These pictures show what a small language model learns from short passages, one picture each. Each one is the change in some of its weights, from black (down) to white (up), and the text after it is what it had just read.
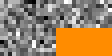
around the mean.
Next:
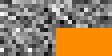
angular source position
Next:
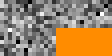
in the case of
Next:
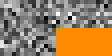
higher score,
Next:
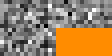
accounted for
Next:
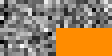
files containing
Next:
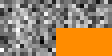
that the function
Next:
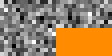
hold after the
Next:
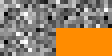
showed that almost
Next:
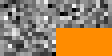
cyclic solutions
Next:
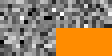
programming language
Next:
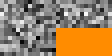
in severity,
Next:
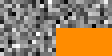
been also proposed
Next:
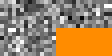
of disorder.
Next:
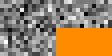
used to grow the
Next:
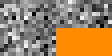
electrolyte has
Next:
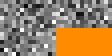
work, you become
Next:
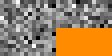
circle) above
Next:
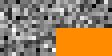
strand that
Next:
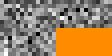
correspond to this
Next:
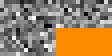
PSF into
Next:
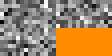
though there are significant
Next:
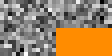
protection concepts in
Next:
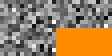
a country has
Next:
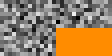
a new decision making
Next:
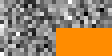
like all imaging
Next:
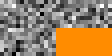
number of cycles
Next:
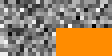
to go beyond the
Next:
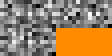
cognitive and
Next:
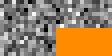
et al.
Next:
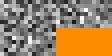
no relevant correction
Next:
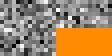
for evidence of their
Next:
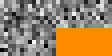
cells while in both
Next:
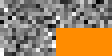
(t ha
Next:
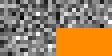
characterize the dynamic
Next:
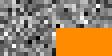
of $\rho$
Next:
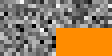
all site
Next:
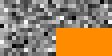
case (a).
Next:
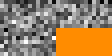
the mean alignment
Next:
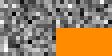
detailed and precise
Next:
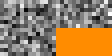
admitting and
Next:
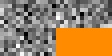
usual in lattice
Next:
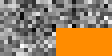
specific requirements to the
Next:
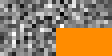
a and f show
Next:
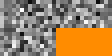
by taking a
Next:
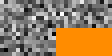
school facilities
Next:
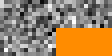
carried out in the
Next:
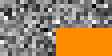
can easily
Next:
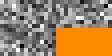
value in the
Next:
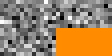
conicity angle
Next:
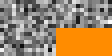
and a human operator
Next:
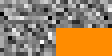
thus suggesting a
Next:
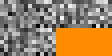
data technology are
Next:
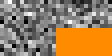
the Least
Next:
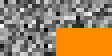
to identify the most
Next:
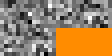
opportunities to
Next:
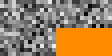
design criteria to
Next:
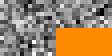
in excellent
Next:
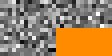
of Technology,
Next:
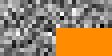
time to time.
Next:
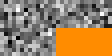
(but does
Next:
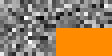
contact with
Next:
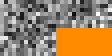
more education on the
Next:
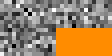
Interaction effect
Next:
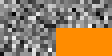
most suitable
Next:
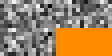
of tool
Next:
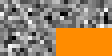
derives from
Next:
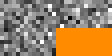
collisions. This
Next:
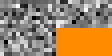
realized by such
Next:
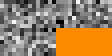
the average strain
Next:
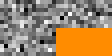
and comparative
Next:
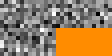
residues in
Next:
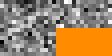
the lead. The
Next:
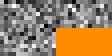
promote the
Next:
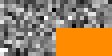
action implemented within
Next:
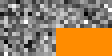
$B \to
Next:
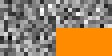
This is in agreement
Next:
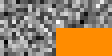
excluded by
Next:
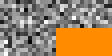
and correspond to the
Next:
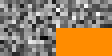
a rapidly
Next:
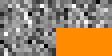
that $p$
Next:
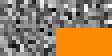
finite SSH
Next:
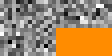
for all vectors
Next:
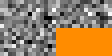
shifted by
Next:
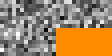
of interest to
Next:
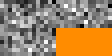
the values of average
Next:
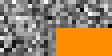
feeding induced
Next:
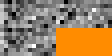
Appendix Table
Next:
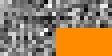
radar and communication
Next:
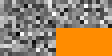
activities, including the
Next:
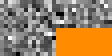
increases complexity and
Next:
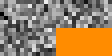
its projected
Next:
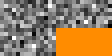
several iterations
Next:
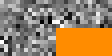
stress are in fact
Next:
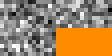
For example, in
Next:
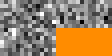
heating or
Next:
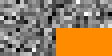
want to create
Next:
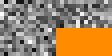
degeneracy of
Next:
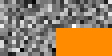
when the drug
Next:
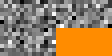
5 min and
